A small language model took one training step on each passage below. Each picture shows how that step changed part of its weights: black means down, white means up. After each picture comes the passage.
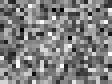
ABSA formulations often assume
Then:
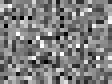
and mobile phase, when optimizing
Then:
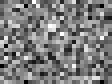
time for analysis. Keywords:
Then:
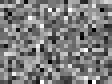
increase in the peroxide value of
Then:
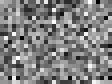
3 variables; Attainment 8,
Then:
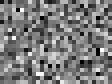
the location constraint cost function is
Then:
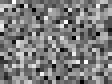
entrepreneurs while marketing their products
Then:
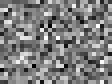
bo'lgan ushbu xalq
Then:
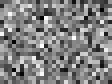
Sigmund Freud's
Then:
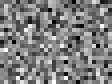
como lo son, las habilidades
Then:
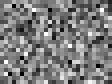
de los espacios privados del
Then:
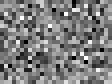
Ras/MAPK and
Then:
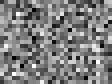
found lexical similarities between
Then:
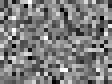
ano de 2020, em comparação
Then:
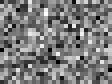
cassetes. Com a falta
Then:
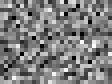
Kasbiy mas'uliyat
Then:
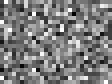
Not Applicable.
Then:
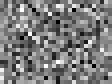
penghalang seperti pada
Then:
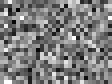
of highways, sea ports and
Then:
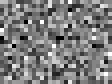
[22], a series of novel
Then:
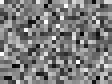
aplicados estrategicamente em prol
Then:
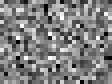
attribute R_i for an alternative
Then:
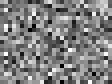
"Geography of Russia".
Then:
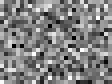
2 Rear view of the
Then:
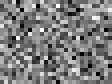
next step. While many studies have been
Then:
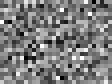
NBS Nature based
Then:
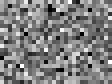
learning algorithms, Naïve
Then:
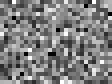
Basically we design a questionnaire to find
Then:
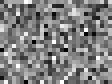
a été retenu. Nous
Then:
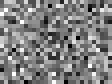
dry * Corresponding author:
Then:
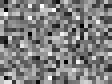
religion to form an integrating
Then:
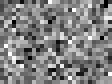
Guernsey and surrounding
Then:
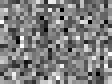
Anmut und Würdig"
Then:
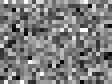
thermoelectric cooler
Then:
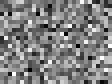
with double adjustment, without having to
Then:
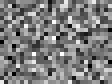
critical situations. In *Human
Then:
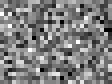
oshirish bo‘yicha hamkorlik
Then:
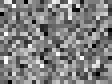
tushunishga qaratilgan muhim
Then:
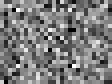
or by the use of fire, a
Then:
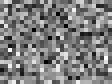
the stability of the complexes whereas the
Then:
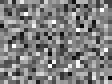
that prospective secondary school teachers
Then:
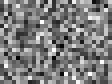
enables a clear understanding of areas with
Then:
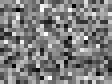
in mass-produced garments
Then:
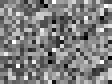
и да е околина, е
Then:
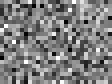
these relevant articles to understand the association
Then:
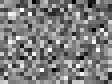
production of scars from burns and
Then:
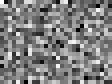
to check the possibilities of the
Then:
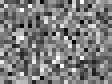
(duplicates) belong to
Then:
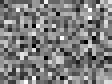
jismoniy sifat tarzida
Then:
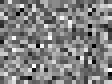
la suite des tentatives de
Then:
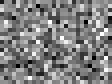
su medio social, donde comparte con
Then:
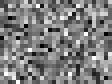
are included to it [10]. The
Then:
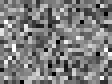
The How Below are some of the
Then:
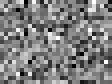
direct studies on fiber shrinkage
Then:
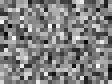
- Розроблення та
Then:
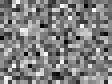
non-fulfillment of their
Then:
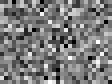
fenómeno disruptivo
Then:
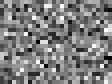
a tank/pond or
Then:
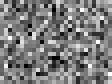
final concentration of anionic species in
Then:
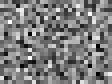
rahbar faoliyatining
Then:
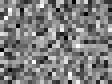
social awareness of participants. In
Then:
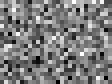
Percentage of various intermolecular
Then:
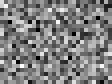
l'école primaire
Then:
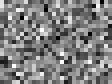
additional material to learn more. If you
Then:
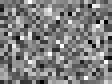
interpretatie en toepassing
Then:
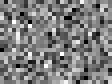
que son oncle est devenu
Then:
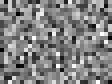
kita menuju masa
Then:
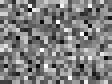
◀ Avvalo
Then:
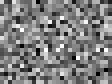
todos os tipos de peças,
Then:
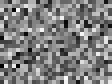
and women are backbone of
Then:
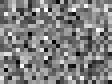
Таблиця 1 –
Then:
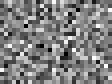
é possível definir alguém
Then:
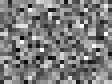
couples). Singles
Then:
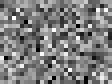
efficient manner. This paper explains
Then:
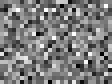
than the others. Development of markets
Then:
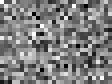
investigate its behaviour under internal pressure and
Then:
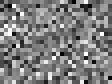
the scientific literature and existing user requirements,
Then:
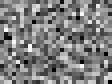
increasing ionizing radiation exposure
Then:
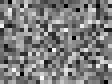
assigned to each dataset published in
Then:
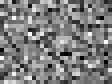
specifically designed for supply chain
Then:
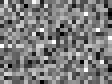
стиль фактором,
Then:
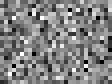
etgan, ularda foydalaniladigan
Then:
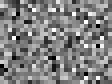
harm since Λ is not a
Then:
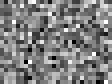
Hedefli Yaşam
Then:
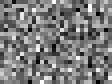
coating soak off time
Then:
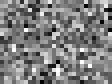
Samples are aggregated into various
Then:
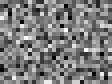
Phase "Final result" has
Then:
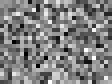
in interpretation can foster a
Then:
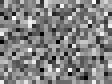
at various head. Regression equations
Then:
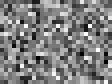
Jalpaiguri to support their
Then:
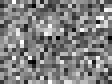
community is considered. It is shown that
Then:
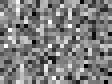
10. Baymakanov
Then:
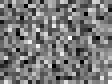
proper services, VANET needs infrastructure
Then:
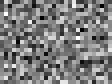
the efficiency of a compound training program on
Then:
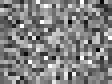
maqsadli tarbiyalanishi va
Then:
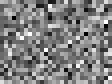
угрожено од
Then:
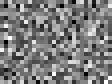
должны обладать
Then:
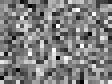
innovative methods to address these challenges.
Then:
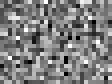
sometimes argued that statistical mechanics
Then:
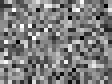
amalga oshirildi.
